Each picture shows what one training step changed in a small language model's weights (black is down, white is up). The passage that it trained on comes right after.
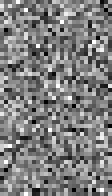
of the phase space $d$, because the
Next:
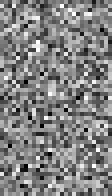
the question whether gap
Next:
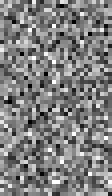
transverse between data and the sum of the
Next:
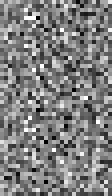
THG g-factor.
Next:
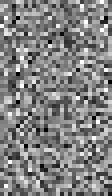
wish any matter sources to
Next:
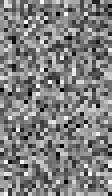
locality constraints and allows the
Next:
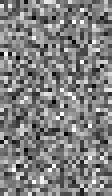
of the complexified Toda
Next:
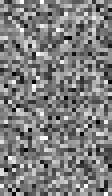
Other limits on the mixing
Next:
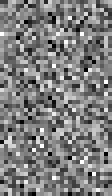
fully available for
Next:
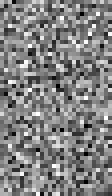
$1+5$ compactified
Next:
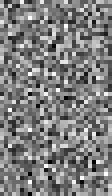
of the form factor. Using a
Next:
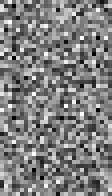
in the discovery process using selected
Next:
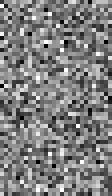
while coherent photoproduction is
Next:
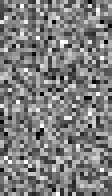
identification of pathogens
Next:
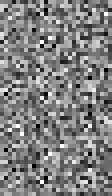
characterizes the laminar
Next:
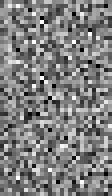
theoretical predictions from the results of the
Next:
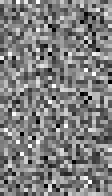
This publication makes use of
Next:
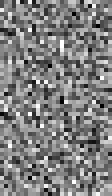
solid vertical line indicates the
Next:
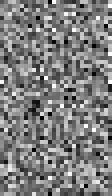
European Research
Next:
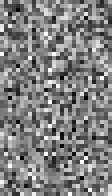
resolution of 100 percent, it
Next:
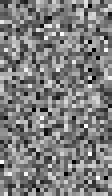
standing in small clusters and in
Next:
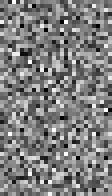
star formation rate. Moreover,
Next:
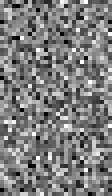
introduced $U= z \bar
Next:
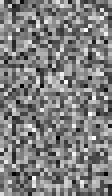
define the source until its current
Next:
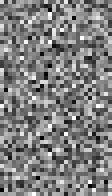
most significant frequencies. The
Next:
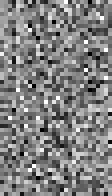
retrain $g_D$ as
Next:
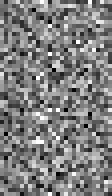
impinge on the positively
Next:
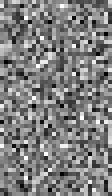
thermal fluctuations.
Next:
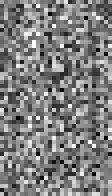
center of optic disc, we use
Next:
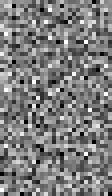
expand and improve this paper.
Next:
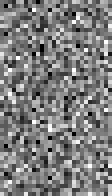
Photometric redshift
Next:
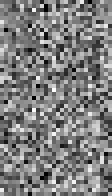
independent late data fusion after
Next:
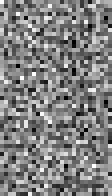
be achieved. It is
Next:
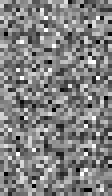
allows the speaker labels
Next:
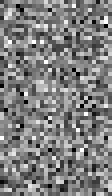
Nakar 2007 for extensive
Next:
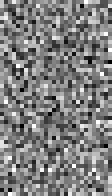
a distributed quantum system is the
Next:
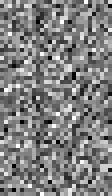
5\,V and to prevent
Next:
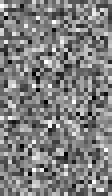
of the squeezed states which
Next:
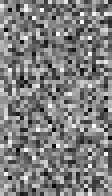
Non-thermal radio
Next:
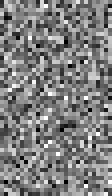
and fidelity can be used as
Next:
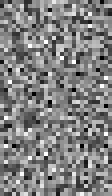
(assuming a flat
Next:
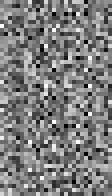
deposited at room temperature in
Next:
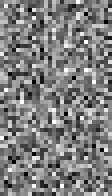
adatoms (our work has been
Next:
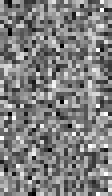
through a vertex in $F_1
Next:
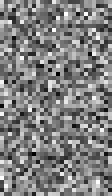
important role in this model. In the
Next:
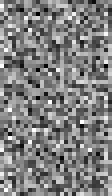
the fixed point is stable
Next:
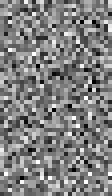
robustness of NICE
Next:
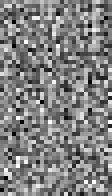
their eigenbases are related
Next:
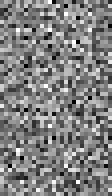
copyright restrictions}
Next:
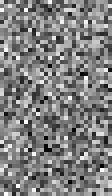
calculating the functions $\omega(x)$
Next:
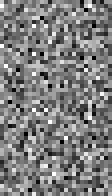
length associated with the spin precession
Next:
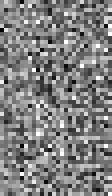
Eisiste qualche
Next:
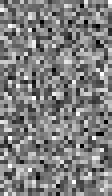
PRF's total flux,
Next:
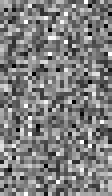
and disk are similar to the
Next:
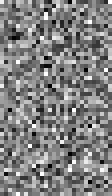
2DEG samples. In
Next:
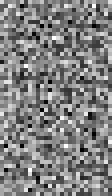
negative hadrons which is
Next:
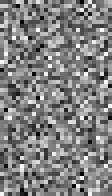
meson channel and $R$
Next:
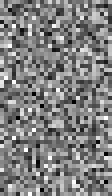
the spiral arms of both
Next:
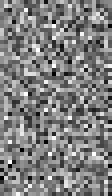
five-dimensional dilaton,
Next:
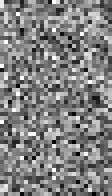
enumerate the instances where
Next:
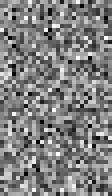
the analysis technique can be found
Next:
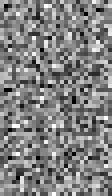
revealed BNS
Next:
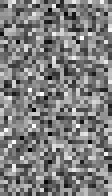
a parity transformation. With
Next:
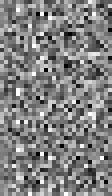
Definite matrices, we
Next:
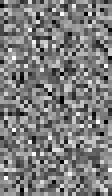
ERC Consolidator
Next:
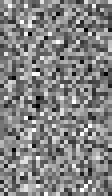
cannot be applied to the
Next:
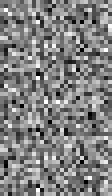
In Nvidia GPU's
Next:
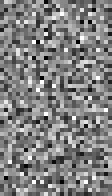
formalism} \noindent
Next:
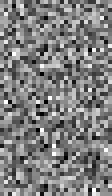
from the modified initial data for
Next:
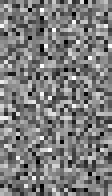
phase at room temperature and/or the
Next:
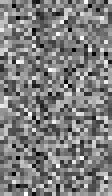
depot contribute to reduce
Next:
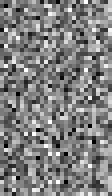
effect'' that Burridge \&
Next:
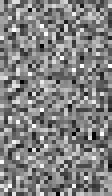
enters the B configuration. The
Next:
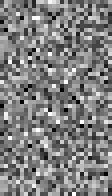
states are characterized by a reduced
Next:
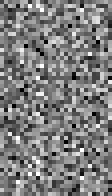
lesser percentage of
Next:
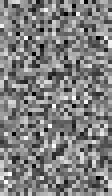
for the number of atoms
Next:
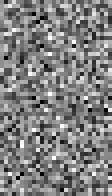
and compared with analogous states in
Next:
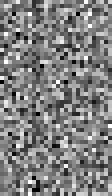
allocation to train each agent
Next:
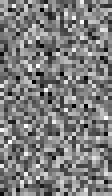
a knell for the widely
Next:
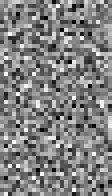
of \cite{Peng2020}. This
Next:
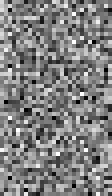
the free energy as a function of
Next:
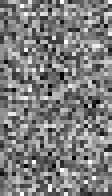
A target dataset for analysis
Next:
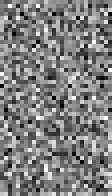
a general and well defined effective-site
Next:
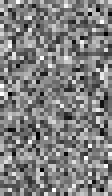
the PSF mode and local modes in
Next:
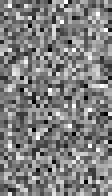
independence of $Z$ and
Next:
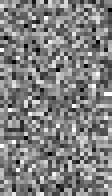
right is the representation as a
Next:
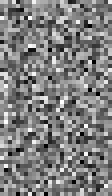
events, we can rule out some
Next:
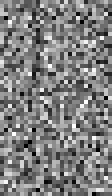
of multiplexity measured by the
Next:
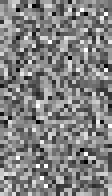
to the temperature change [14]. It
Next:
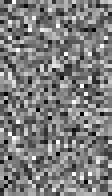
total contribution from such terms than that found
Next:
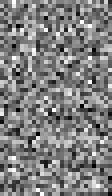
{Nature Reviews
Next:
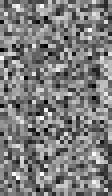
For instance, in the case of
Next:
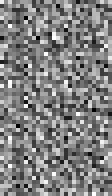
optical depth, column
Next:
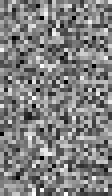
information from the test dataset.
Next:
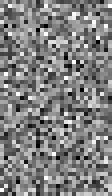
someone else. And
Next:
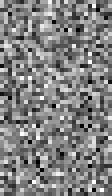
picture, respectively. %We
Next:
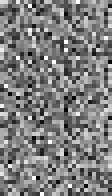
current research is focused
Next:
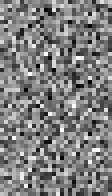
gravity coupled with
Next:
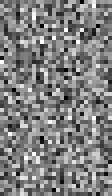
UV sources in galactic
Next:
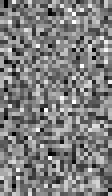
provided in the supplementary
